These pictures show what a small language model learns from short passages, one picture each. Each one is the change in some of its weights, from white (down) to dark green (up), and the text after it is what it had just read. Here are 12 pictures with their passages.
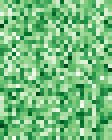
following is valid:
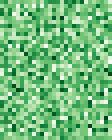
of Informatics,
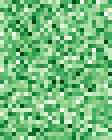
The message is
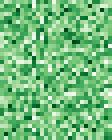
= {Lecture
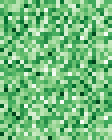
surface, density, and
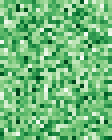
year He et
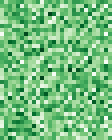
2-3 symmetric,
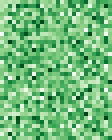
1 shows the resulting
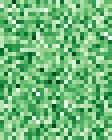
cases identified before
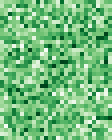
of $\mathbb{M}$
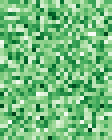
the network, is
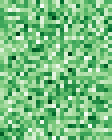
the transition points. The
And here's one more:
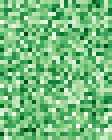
weight modular forms
